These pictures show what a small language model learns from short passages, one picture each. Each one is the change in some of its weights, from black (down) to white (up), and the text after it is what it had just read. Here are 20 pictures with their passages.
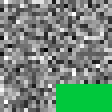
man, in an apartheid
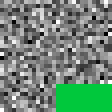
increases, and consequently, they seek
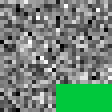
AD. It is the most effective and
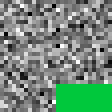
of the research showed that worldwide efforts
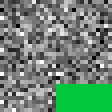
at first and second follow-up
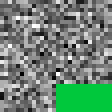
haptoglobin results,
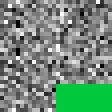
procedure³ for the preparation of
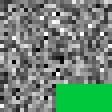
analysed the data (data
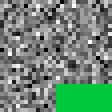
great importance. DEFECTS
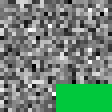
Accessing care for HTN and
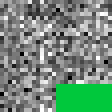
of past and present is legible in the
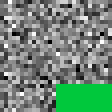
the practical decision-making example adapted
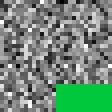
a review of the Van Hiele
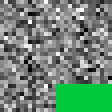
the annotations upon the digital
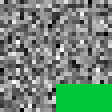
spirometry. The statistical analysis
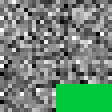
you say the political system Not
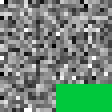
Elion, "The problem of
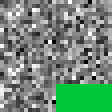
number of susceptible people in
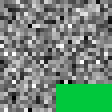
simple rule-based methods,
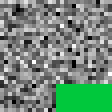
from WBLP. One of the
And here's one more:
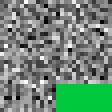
system should take into account the price
